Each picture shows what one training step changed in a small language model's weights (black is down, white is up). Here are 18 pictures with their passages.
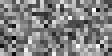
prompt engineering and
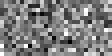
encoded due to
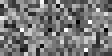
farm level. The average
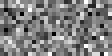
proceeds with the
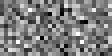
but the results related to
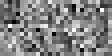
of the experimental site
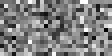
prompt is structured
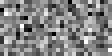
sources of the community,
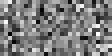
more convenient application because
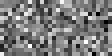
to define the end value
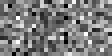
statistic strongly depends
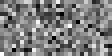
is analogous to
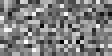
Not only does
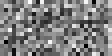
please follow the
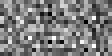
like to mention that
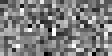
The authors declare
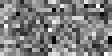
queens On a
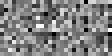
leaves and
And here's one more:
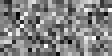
that maximized the
